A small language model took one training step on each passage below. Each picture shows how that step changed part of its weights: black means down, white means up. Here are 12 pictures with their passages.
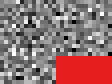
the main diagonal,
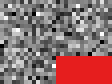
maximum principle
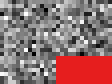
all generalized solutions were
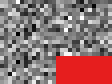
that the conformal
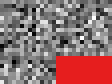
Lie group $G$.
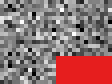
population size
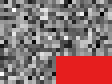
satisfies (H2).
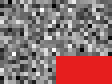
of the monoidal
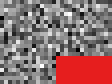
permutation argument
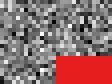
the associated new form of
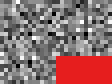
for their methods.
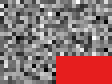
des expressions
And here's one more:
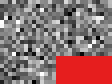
the International
